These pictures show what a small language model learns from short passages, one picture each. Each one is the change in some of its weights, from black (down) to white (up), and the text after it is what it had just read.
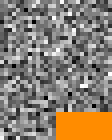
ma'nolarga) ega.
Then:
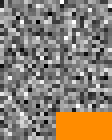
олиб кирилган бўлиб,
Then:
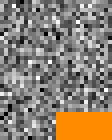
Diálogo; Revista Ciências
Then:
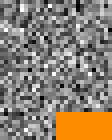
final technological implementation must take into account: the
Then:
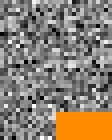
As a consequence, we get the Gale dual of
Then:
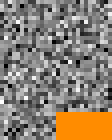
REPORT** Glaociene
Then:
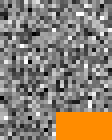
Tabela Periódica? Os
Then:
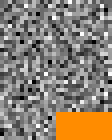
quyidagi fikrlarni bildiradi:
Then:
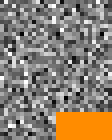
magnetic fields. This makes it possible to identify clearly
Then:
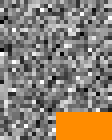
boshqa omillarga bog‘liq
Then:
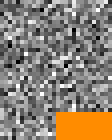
populations and identifying interesting targets for follow-up
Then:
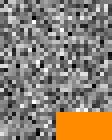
Superiores: Uma Análise à Luz
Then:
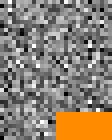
виникають у зв'язку з цим
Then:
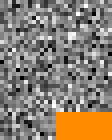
of each element of $A_{2}$ is
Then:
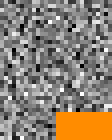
Хисров I нинг кумуш
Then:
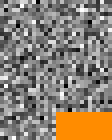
hiç düşüncesini
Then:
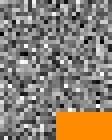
\qquad (7)$$ After the convolutional
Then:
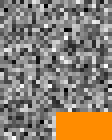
R} $ for estimation. It is noted
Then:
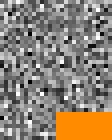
waveguide, $m,n\in
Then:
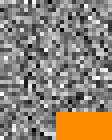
\end{eqnarray} \end{proposition} We proved
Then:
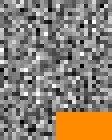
form. Incomplete LHIs
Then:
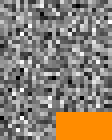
11. Sherjonov, S.,
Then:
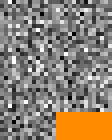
different $S$ and for it we need to see
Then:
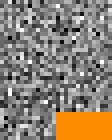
$f\in {\Cal F}$ by setting
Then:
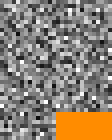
lemo, podatke o besedni
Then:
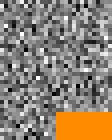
$P_l(y)$ are Legendre
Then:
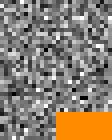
Y_1 \to Y$ such that the main component
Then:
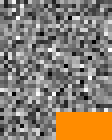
true formulas in $w$. Now use induction on the
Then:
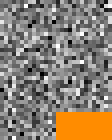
mereka dapat belajar dengan
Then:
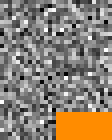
минимизировать негативные природные
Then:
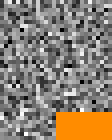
Р.Р. Баймурадов
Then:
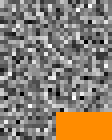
that the system can move from one level to other easily.
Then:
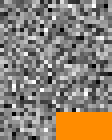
shaxslarning transport vositalari uchun
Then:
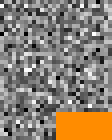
to benefit another after one's death is
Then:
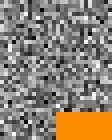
\quad (3)$$ boshlang'ich
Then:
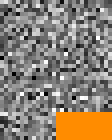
to map the data manifold isometrically into
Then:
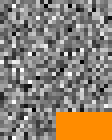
hasil validitas gabungan sebesar
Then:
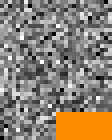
totally real and $m\geq 4$. Let
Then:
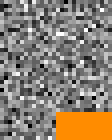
+ \beta I_x$ with $\alpha \in
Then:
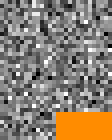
photospheric contribution has been subtracted. This means
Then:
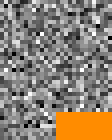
выше царя. А С.
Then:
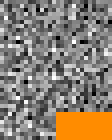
transformation on $F(H)$. Since the range of
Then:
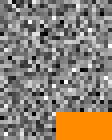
normalized difference between the magnetic field at the center of the
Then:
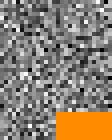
verzameling van een geheel
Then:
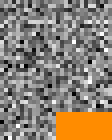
is the closed boundary surface which belongs to the central
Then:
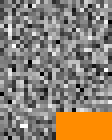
and the magnetic shear is very weak. With increased
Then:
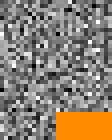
a capture-path discrepancy.
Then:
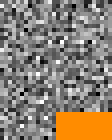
in one of two possible flavours (ee or
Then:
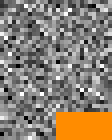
hatékonyan bizonyult a
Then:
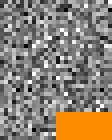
the graded comodule $M\ten C$
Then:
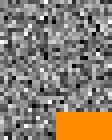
determine all possibilities for the Chern numbers of
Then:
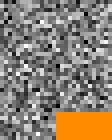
csökkenti az EU a
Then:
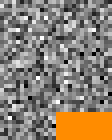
decreases of $N_f$ make the sign problem
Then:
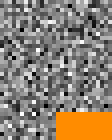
$F,$ we have \[ \alpha
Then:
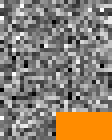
результатами прежних лет.
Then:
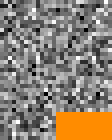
позволяет получить таблицу
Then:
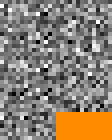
згуртованості. З одного
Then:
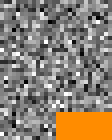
башней этапа $j$, их
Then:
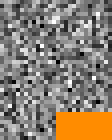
included as the special cases of our model.
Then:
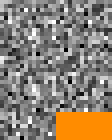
If we treat the $V$ and $g$
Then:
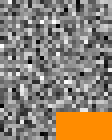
on $B_1$ implies that $u$ must
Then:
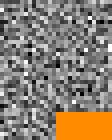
associated with permutation $[1 \ 2 \ \dots \
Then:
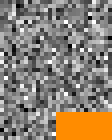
la educación. Tomando en cuenta la
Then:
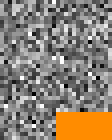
kind of fit BF find temperatures close to
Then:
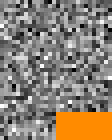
map. \bigskip {\it Acknowledgements}
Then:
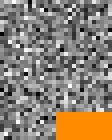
identity, for all $T \in H \otimes
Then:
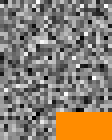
stations have to ``shout" at the users to
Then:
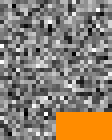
actually implies convergence when tensoring with finite dimensional matrices,
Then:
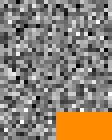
It is likely that the solution is unstable and depends also on
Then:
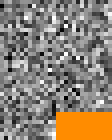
cause of the declining orbits while
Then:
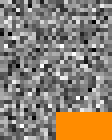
function which is $O(z^{-2})$ at
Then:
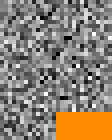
$j_{ext}$ somewhat below
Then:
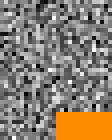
supported at the Argelander Institut f\"ur
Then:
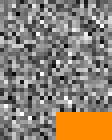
rate maintains high and stable as the input dimension increases
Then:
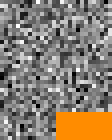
Sonuç ve Öneriler Bu
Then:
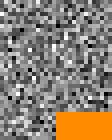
accordingly. In any case, we have a pair of
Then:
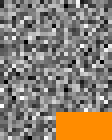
this work is still unknown. It is documented
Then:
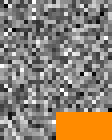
в постоянном развитии и
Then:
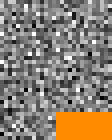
сифатни очиб бериши ва
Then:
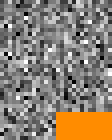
the main subject of this paper. Note that the
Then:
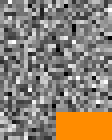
(resp. $nT w_{nT}$) converges
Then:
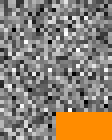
لمجموعة من النتائج
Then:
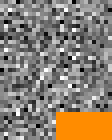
needs fundamental coding developments for better parallelization
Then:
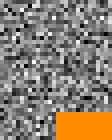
on E17 capacity and network speed force us to develop special
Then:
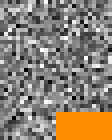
an implicit equation for the threshold $\uT $ of
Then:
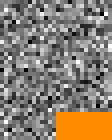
of Gallium experiments would be (partially) consistent
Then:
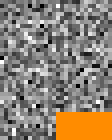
is projectively normal in \(\Ybar\). The equations
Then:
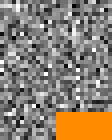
una amplia variedad guardada para
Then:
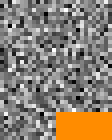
COVID-19. Além disso,
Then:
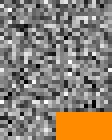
in time. An axisymmetric hybrid
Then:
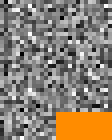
NAND on BX and CX; put result
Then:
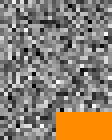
$k$. Accordingly, to conclude the proof,
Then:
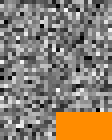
residuals o$-$c between the observed frequencies and
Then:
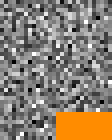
following value assignment. \begin{definition}
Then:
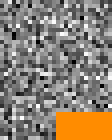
on the $i$-fracture. The Hilbert spaces
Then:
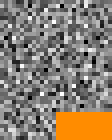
no local degrees of freedom. Here we study its
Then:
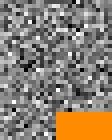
programas de gobierno que usan el
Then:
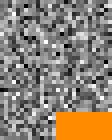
uma corte brasileira utiliza de uma
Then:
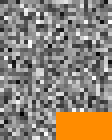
AMBER dataset on \TLep{}.}
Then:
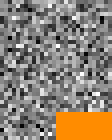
by Itoh et al. (1984a,
